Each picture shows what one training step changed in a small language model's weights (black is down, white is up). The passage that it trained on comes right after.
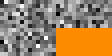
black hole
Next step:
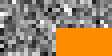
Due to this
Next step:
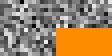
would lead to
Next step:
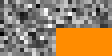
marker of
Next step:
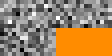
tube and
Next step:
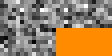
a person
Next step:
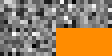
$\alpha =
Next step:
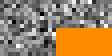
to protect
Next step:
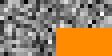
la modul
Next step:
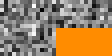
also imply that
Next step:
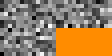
similarity based on
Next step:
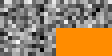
is simply
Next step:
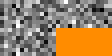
system parameters are
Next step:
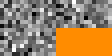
body the
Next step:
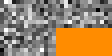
% We can
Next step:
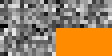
in which the
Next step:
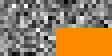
на фоне
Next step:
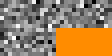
activity. This
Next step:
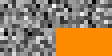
e pouco
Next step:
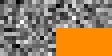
punched in
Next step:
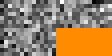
in the model
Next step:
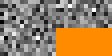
model for the
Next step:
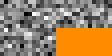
developers on
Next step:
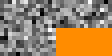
found in rural
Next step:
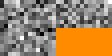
the delay
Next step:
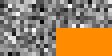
is to extend
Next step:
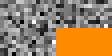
some sectors
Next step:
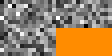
and amid
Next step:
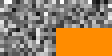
that suppress
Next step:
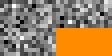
yellow line
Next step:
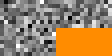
Al and Pt
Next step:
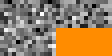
compute the
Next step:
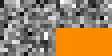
the temperature of
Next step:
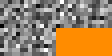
based on a
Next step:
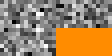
give and study
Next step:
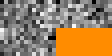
were asked
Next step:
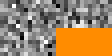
OR -
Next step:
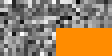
step solid
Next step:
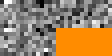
Also, the
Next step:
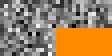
real ionic
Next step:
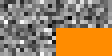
again and it
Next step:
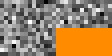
Color of
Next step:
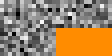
trace of
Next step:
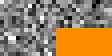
approaches to
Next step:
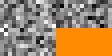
consists of
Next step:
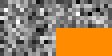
services in
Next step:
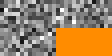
of service
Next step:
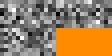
rounded in
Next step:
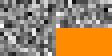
continue to
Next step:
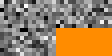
low invariant
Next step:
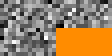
terms of the
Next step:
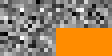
o seu
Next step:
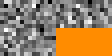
introduce the
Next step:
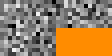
probability distribution
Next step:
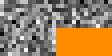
M., et
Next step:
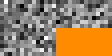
demonstrated that
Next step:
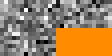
the percentage
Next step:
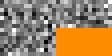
As lumps
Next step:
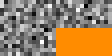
– National
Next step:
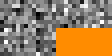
respectively, for
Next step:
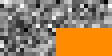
{\em et
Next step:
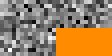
as climate
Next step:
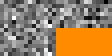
allowing to
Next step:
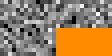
itself, but
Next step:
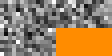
voor over
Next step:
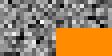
consistent with
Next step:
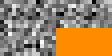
2) The
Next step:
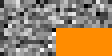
the field of
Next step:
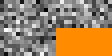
are also between these
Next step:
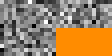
cooling is
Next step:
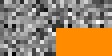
our work are
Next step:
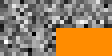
high- and
